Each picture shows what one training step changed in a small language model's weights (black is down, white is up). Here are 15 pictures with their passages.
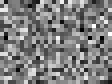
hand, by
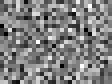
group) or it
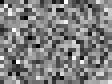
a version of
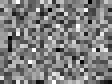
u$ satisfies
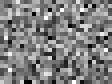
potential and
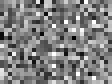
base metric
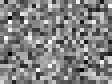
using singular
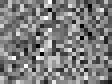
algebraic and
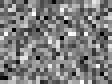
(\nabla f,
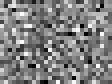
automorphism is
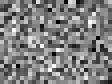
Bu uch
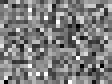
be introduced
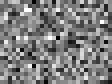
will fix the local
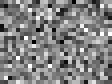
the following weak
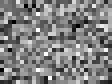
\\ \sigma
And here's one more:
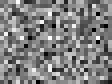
flow condition,
